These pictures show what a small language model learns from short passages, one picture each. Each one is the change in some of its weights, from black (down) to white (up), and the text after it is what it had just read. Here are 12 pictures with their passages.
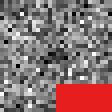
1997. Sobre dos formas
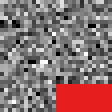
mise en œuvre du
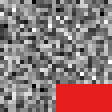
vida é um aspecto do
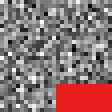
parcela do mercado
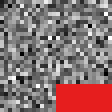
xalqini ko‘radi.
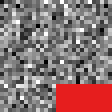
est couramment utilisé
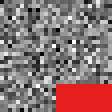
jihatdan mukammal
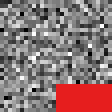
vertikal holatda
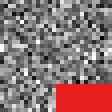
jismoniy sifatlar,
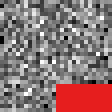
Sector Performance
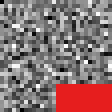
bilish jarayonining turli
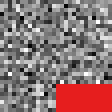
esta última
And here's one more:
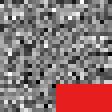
саставни везник
